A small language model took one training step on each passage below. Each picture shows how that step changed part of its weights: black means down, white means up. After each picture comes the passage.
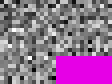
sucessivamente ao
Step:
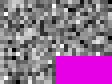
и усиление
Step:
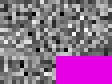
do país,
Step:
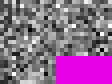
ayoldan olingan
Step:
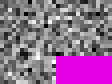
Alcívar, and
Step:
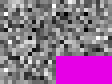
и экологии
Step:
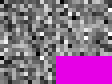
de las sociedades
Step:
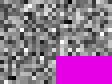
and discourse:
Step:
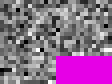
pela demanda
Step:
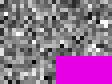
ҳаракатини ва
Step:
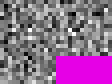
para promover
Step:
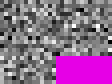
imkoniyat berish.
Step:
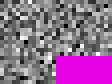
traditionnelle en
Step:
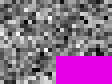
Les transformations du
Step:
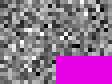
un cambio en la
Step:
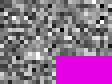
kafolatlash orqali
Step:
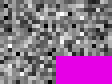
la demanda desde
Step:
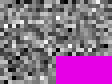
crear lazos
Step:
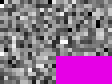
3: melodía
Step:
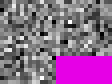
asoslari: I.
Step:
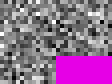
perencanaan yang
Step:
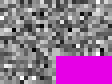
is the Amauta
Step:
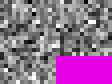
na Av. 15 de
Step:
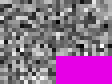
O'zbek adabiyoti
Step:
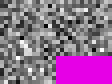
untuk ⁶
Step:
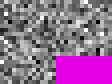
? Choix
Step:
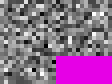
grandparents and
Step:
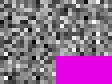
flora e da
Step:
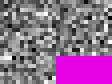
personality. In the
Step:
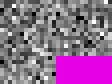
texnologiyalarini amalga
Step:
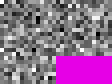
terra através
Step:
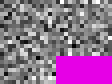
pide a las
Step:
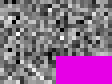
fine di poter
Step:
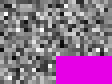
luar daerah
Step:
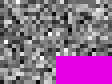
in das Projekt
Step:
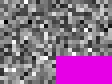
representen el
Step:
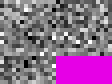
de la population
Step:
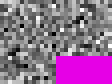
Сова та С.
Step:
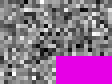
of partial food
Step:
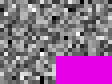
як елемент
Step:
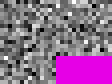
qui interagissent
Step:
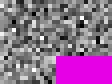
Nutzung von
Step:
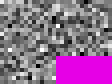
анамнеза за
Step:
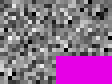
qiluvlarini, ham
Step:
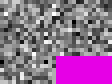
случае мы
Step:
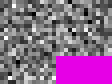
va ularning variantlari
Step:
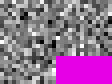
пациентов с
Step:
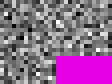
método de
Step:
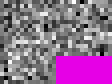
pueden obrar
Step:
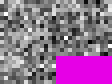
боис ушбу
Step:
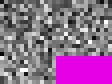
de la cavité
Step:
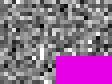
da lavagem das
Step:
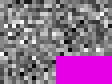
crear un estado
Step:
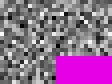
1 bo'limi
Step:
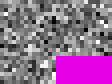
эми анын
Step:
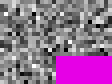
В термине
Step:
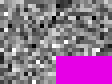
духовного та
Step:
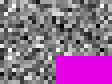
управління. У
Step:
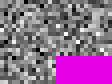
realizó un total
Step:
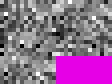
ҳуқуқ ва
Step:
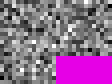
tingkatan yaitu
